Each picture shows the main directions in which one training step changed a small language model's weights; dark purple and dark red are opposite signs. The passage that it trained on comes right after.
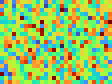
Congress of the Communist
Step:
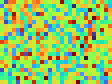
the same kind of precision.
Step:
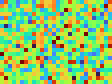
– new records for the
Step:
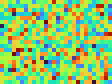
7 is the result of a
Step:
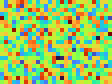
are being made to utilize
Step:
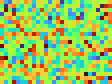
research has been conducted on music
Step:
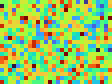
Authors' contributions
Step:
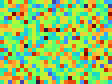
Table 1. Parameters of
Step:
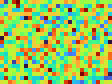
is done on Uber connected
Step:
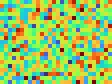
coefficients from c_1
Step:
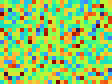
linguistic questions. This procedure
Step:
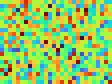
organisms M Disruption
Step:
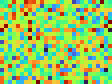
into informal contexts of
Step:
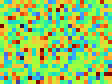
environments with high and low
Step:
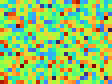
*Torenia* from
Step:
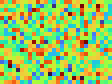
51) and diverting
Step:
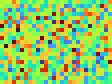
Brainy Insights,
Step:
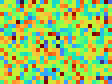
San Raffaele
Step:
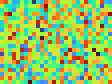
at the smaller root
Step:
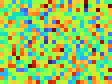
potential within the bio-based
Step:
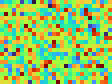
Grocery markets,
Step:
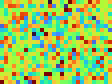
yielded a greenish
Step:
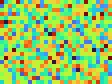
osteoporosis along
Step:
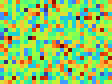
N_{part} scaling
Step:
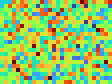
of China: Unified government
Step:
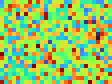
lesser degree also rising
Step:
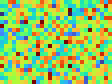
Virology and
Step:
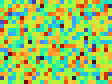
timeframe of gas
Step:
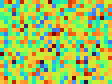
can encroach into the
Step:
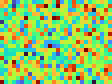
is an outstanding example of
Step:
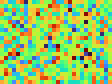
Summary The purpose of the
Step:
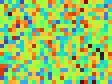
highly urbanized city in
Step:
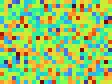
to nearby towns and
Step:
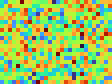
acids do not inhibit the
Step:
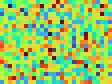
temperature (soil/water),
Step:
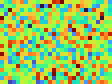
What is IPERION
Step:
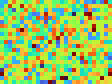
II: stiff and
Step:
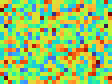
and services that create value for the
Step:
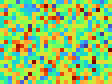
as having a positive effect on the
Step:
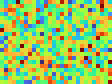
in this specified year. These
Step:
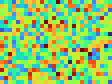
says something that can
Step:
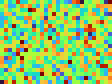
The light yellow oil
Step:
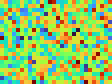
least used until 2019, while after
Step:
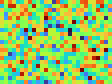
his name. Juan
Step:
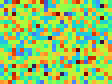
in training sessions on the
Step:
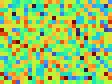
a partner with a disability
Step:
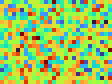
Europe Relevant for: -
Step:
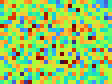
digital outcrop models.
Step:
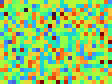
Let's look at the
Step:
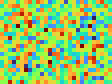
major factors determining the appropriate
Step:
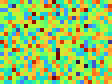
example, a hybrid
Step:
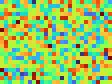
Critical Thinking
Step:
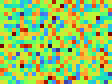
quickly and effectively
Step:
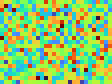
and DSC (Figure
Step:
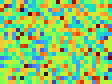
which offers cloud services
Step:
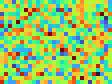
statement The authors confirm that
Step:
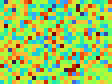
parameters including the body weight,
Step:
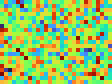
Poor internet services by network
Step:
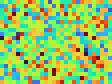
data and fully switch
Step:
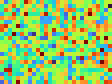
approach to training a learning model by
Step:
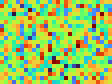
1. Dry-stone
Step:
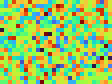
licenses managed in
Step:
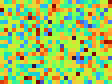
carbon thin film. The
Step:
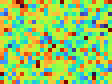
closed curve that alternates
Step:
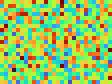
life few troubling
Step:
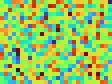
age 42. He is generally
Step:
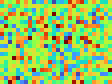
leaf, root,
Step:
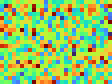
and a number of findings now
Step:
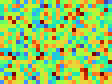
past to redesigning the
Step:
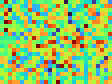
the phenomenon of heavy
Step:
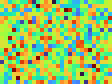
crab maintains the running
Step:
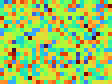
of strategy is discussed through the
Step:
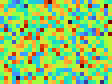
for accelerating the
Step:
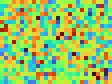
working to provide sufficient tools and
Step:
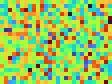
a ball to bear against
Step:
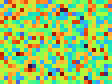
making the computation time depend only
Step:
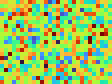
opportunity to look at
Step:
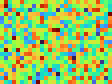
and equation (10) with reference
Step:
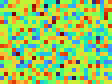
a function of both the number of
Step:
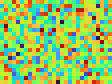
term covering the wide range
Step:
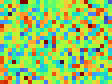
biochemical and physiological
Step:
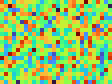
seven provinces in
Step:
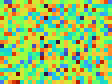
has no liability in respect
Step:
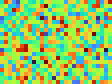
is based on a human assessment of
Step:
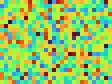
thinking and generate new relevant
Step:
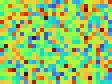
bridge after 4 months;
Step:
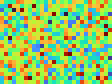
and maintains antioxidant
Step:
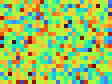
which user 2 believes to be
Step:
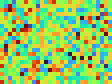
impairment in class. The
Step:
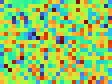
human diet as food and
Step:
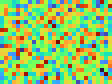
Mortality is an important
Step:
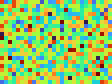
supervising, monitoring,
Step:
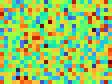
designs often follow administrative
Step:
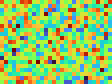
intelligence of higher education students affect
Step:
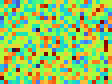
is particularly important in the case of
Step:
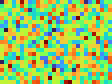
X-rays, such as
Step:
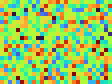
a variation from an amount of
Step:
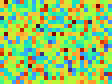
with a meaning that is defined only
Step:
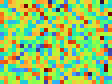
and Non-Intentionally
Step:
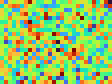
cells at low temperature were investigated
